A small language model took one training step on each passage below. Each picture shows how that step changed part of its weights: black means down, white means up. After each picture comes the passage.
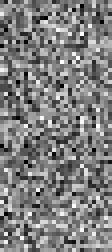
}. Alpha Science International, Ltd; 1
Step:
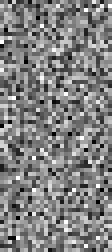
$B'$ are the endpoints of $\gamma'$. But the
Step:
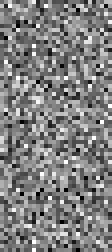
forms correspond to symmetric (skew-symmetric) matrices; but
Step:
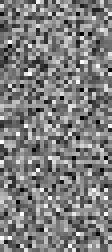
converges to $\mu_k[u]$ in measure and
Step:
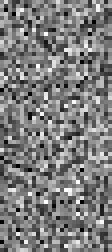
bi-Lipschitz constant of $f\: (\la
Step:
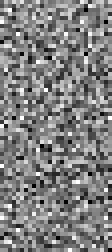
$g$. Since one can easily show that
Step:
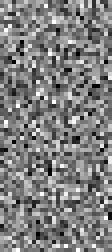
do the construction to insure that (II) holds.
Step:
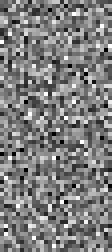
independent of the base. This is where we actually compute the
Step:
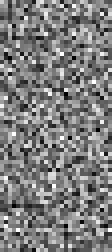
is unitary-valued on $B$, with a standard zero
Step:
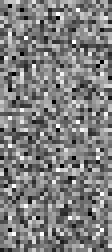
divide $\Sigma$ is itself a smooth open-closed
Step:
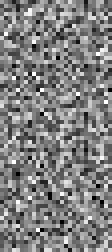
for some $t\in U(R)$, and
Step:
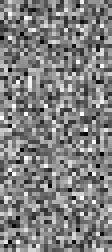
with $\delta(G)$. \begin{example} In
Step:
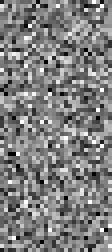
$M_{l'}$ the union of the lines passing through
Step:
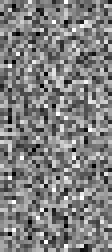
is as in the definition of the Universal
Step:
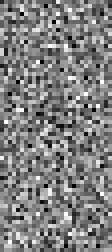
\left\{ \begin{array}{rl} 0 &
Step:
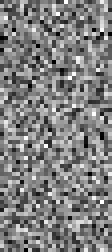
$d'$ (Section \ref{jet}), similar
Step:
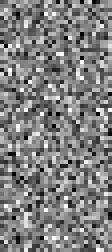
model, thermoelasticty,
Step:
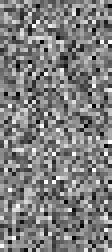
It is interesting to get optimal estimates for the value of
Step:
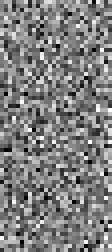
manifold to return. Repeating the same process, more
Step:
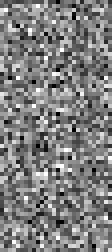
rather different form for two reasons. First, as explained
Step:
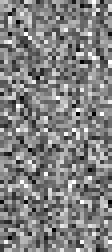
Fudan University, Shanghai, China}}\\
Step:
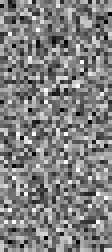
can build that option into this threaded computation.
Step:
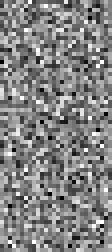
\omega_{1}\}$ of elements of $\baire$
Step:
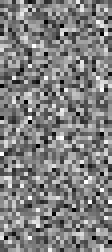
to be more useful when working with monic orthogonal polynomials but
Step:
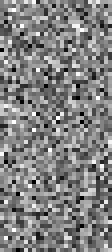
facts regarding regularity for ample, globally generated
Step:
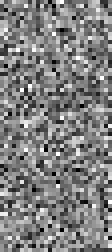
lemma; Noetherian and Artinian algebras}
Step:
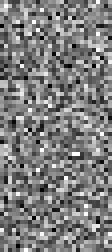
of presheaves of differential graded algebras $E\To
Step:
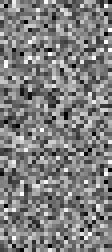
The corresponding ground state is point symmetric with respect to the origin
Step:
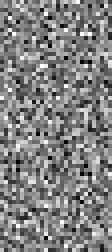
proved in \cite{G1} that such a manifold
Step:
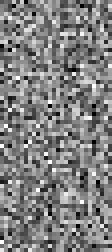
Materials Modelling, University of
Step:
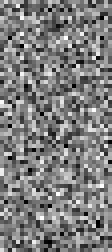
is of order $\eps$. Indeed gathering our
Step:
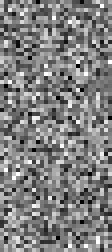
L_Q$ and $\mathscr F_Q$,
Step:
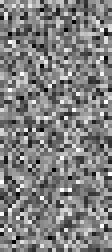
denote by $M_S$ the set of
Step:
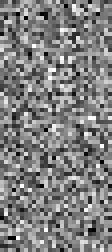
to be well defined, the derivatives of the composite functions need
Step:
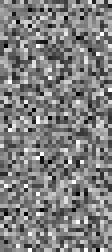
there exists an incidence hypersurface $H_Y$ defined
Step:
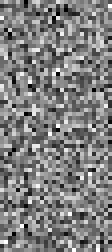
set of paths $\lambda_i$. Now join each
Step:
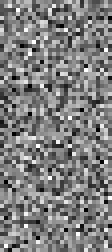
on the circle. Indeed, we can identify each
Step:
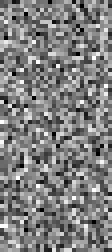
(as defined in \cite{HR}) is always at
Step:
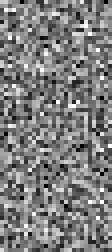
subset of ${\frak U}_n$ and
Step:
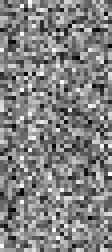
Noetherian ring containing a field, then $A$ is
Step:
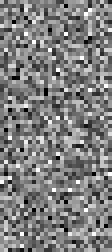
component. Let $gamma$ be the path between them.
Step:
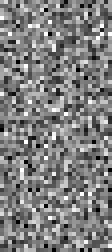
n$ the Hall--Littlewood polynomial
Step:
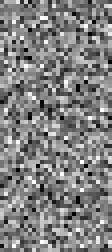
we prove Theorem \ref{wid}.
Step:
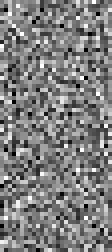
or (\ref{eq:FModPert}), it
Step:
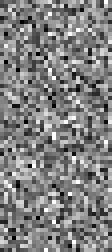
= 2 and j = k = 3. Based on
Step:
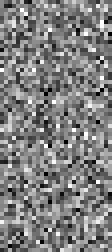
the pseudo-determinant condition for $g$ and
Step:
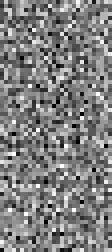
to build hypermaps with extreme duality index. Although the
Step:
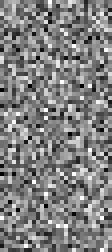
that $\cV$ is a regular basis for the compact open
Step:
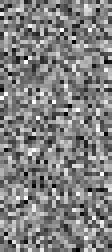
We can bound $I$ again by using Bernstein's
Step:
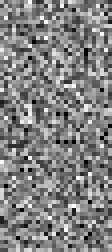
and $w_i$, be a double trace --- a
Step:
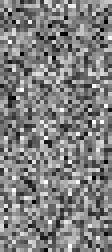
$\rho\sigma=\sigma\rho$, then
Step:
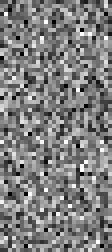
proof of Efimov is based on the version of
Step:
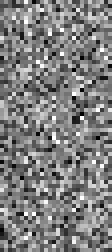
is a decomposition $$X = X_1\cup
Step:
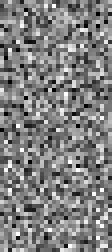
case of $\langle x \vert A \vert x
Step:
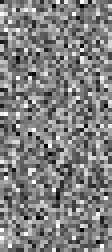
the above optimization problem very easily. This is a very important
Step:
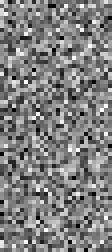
is at least $\pi$. Moreover, if $D$
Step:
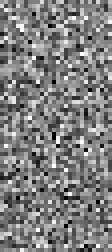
in the one-dimensional case, this Clifford factorization
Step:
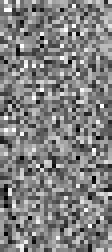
boundary conditions of the 3rd kind. Even in this
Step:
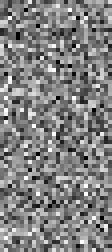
bounds on the corresponding exponent. This exponent is called
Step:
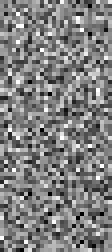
${\cal H}_{L,N}$ admits particular solutions such
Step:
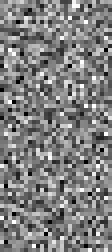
called \textit{proper slant}.\\ \noindent A
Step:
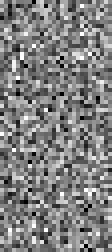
stabilization method reduces the error for the L-shape problem
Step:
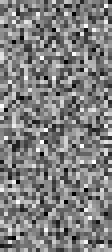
is required for the PDE residual, whereas the standard
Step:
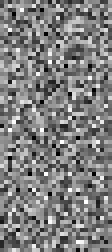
domain $\Omega \subset \mathbb{R}^3$
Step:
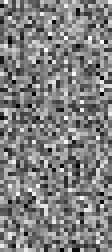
not necessarily a domain- with maximal ideal $\mathfrak m$.
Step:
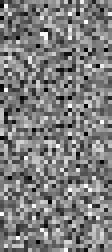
\ii \eps), \end{equation} where
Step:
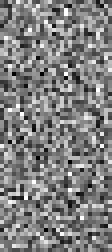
boundary points of $\Mhat(r)$ are either in
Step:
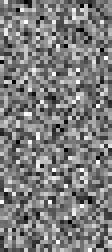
equivariant Morse theory...to a group of very
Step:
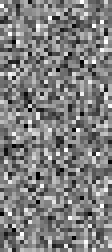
kind and the $\psi$-exponential generating function for
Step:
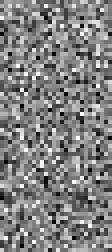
finite number of top-irreducible sig-polynomials in
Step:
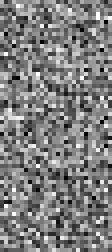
it here for reader's convenience. We let
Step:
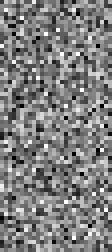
have additionally to consider the zero-element of
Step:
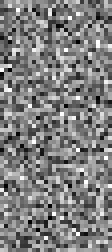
object to $\gamma(X)$. So we're
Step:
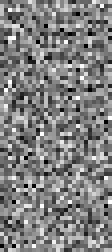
which for $c=0$ reduces to
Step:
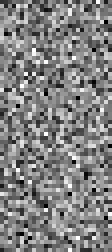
is $T=2/60$. We also consider that
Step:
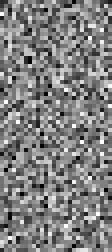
of the pencil is smooth and diffeomorphic to
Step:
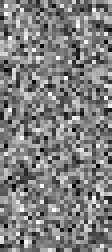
sparse formulation is generally much more tractable. In order
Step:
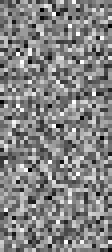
time $T$. \begin{figure}[h]
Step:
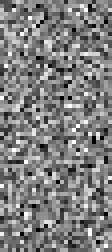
\left( \Delta ,\varepsilon \right) $. In
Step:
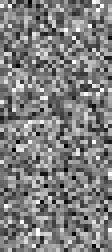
X_2$ are two $n$-dimensional random vectors
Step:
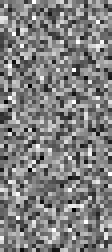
be its $i$-th Taylor polynomial in terms of the
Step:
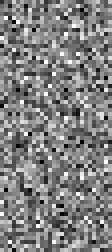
results so far indicate that, at least for images and triangular
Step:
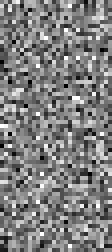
Hermitian connections $\nabla^{F_\pm}$ respectively.
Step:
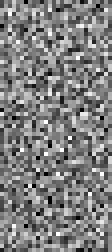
$\chi \in \Gd$ such that $
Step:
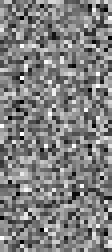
the Dedekind-eta function is a modular form
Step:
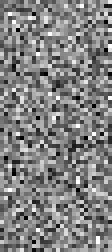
one can see, we have enough flexibility to obtain
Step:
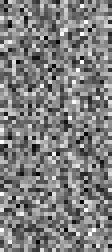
these data are overdetermined ones in the 3D case
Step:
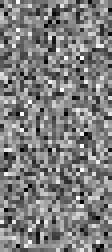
In view of Lemmata 2 & 3 we extend the notion
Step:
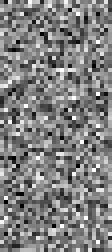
t\right) \phi _{w}\left(
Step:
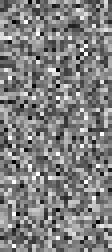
ranges. Through this process, the model uses few
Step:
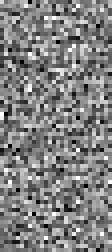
of $u(t)$.} \end{subfigure}
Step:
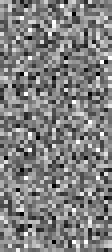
the disjoint union of the sets of solitary nodes of
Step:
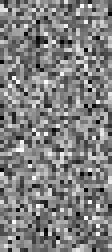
bound \eqref{eq:abs1a} in the
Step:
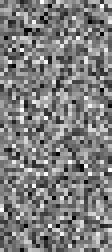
$g$ with respect to the representation $M$ is
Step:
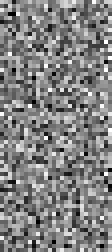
converges to the solution which is the limit of
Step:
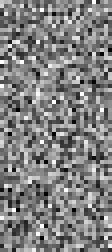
is used for the fitting procedure. (Left) The
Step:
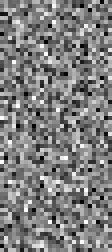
rapidly to move away from computations involving
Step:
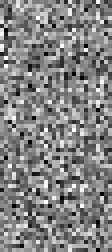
and $t$. \end{lemma} We are left
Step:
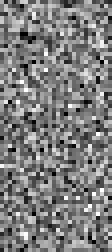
The ball of radius $\delta$ is essentially an
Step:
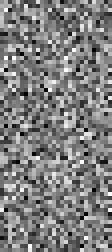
will still stay true in this more general context. We
